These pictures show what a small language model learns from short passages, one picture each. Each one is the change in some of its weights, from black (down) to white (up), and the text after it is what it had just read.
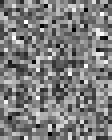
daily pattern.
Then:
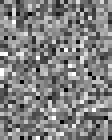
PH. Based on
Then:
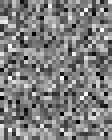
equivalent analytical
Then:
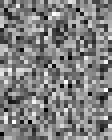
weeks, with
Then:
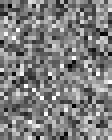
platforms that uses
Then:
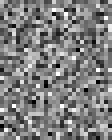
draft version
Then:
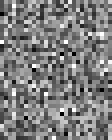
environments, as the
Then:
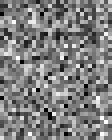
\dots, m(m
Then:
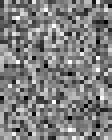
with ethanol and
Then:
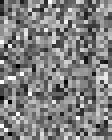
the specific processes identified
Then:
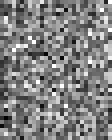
consequently, market
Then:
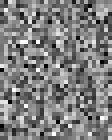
who found strong links
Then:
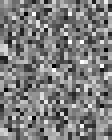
similar acid treatment to
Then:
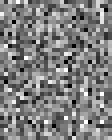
world fought to
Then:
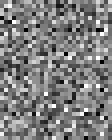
of the baselines to
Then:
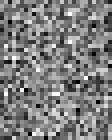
customers when they
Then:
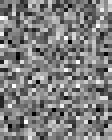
experiments on humans or
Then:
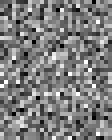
attentions to obtain an
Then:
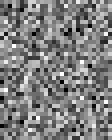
technique is an effective approach
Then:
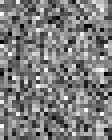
must be drafted
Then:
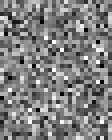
based on World Bank
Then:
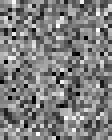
benefit them and not
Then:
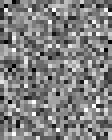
Applications in
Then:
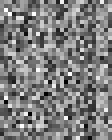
a system design analysis of
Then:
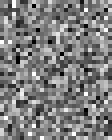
employees to provide their best
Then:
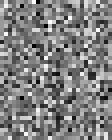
during import and export,
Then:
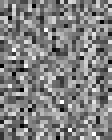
developed and implemented to
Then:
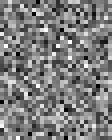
varying amounts
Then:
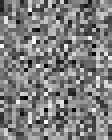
the acceptable limit
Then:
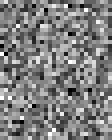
with Artificial
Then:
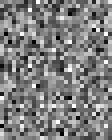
both coded and
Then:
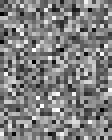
yellow stage.
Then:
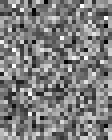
in women empowerment
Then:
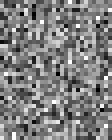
on state industrial
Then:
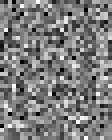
strategik muhim
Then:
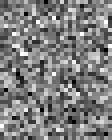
as percent moisture
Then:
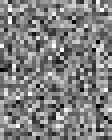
Basking in
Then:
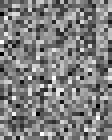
in the source and target
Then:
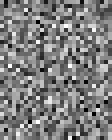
always be at the
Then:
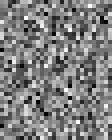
restrict property
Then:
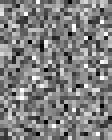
respectively for 12 h to
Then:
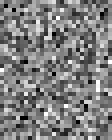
such as safety,
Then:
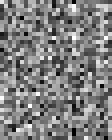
mere minutes after
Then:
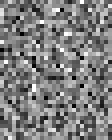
spaced by 25
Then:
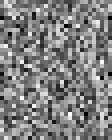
see the kids
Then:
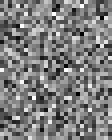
of uncertainties,
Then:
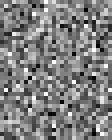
and P_j) of
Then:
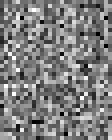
approaches, change management
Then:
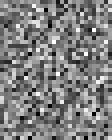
and the lowest for the
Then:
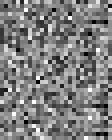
the tirelessly
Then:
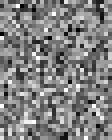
are female students.
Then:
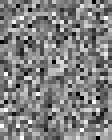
before continuing the
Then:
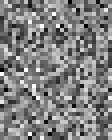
modelled by the
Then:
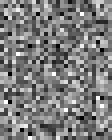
not give consent for
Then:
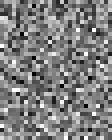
low number of individuals who
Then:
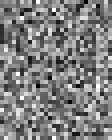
the extraordinary
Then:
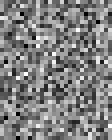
closer to an
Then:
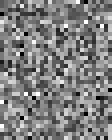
whether the risk
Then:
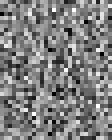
of the nitrous
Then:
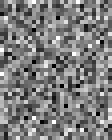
temperature, humidity,
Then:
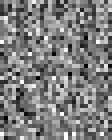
material increases, but there
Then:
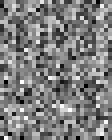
dynamicity and time
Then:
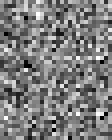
of basic iterative
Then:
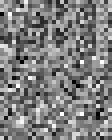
two other conditions for a work
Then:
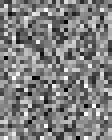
2: Welcoming
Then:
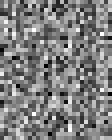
addition, the deep
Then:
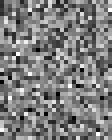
the S-shape
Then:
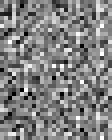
Responsibility and
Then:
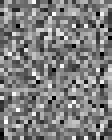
and C. J.
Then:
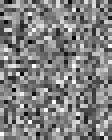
study, the pH of
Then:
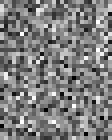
randomized complete
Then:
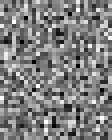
Some of these newer
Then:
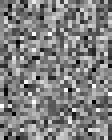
initial language skills,
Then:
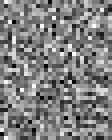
In learning environments,
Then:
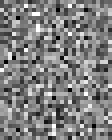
and providing authentic
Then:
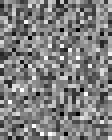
format, and its
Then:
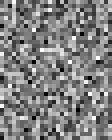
vehicle and
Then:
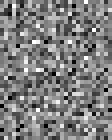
Comparison of
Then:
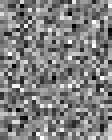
and c_n , and
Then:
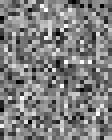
all, scientists
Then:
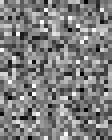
challenges that hinder the
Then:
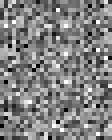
to non collisions
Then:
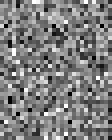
What are your
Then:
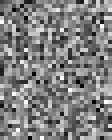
of Laura,
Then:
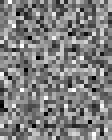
1. Short
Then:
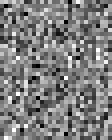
their workload to
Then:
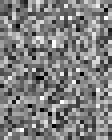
data necessary to be
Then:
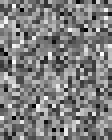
language and written
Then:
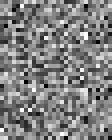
vital especially if
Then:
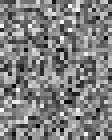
greatest source of information
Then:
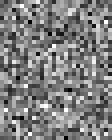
with a pump system
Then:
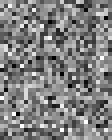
actually it is possible to
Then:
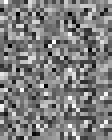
using weak suction,
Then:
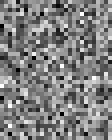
licence enables
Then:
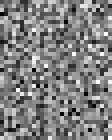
interventions, supporting
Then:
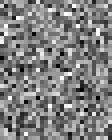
paper focusses
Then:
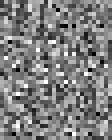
regional factors in the work
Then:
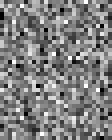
fee). While
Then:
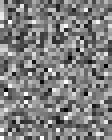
function $f^* :
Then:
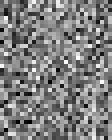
analysis of two types of
